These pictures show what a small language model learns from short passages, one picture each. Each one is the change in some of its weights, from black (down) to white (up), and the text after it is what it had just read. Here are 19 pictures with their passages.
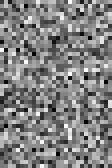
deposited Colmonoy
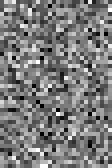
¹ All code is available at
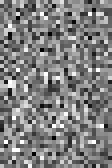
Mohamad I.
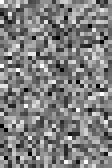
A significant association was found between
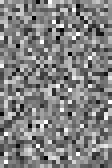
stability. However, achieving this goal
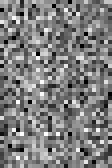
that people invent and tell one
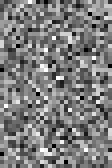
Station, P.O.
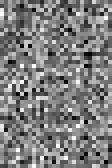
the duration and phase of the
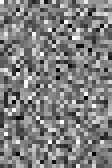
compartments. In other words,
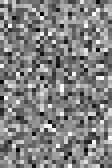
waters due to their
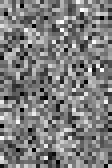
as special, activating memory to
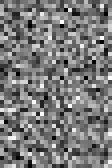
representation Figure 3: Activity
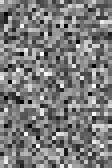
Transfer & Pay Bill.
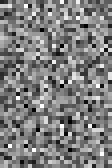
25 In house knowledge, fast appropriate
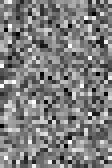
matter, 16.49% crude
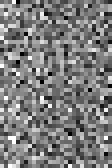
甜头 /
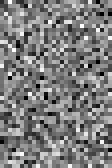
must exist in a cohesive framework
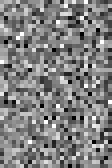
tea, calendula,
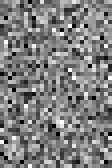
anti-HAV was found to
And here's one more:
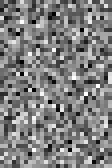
their perceptions of it being
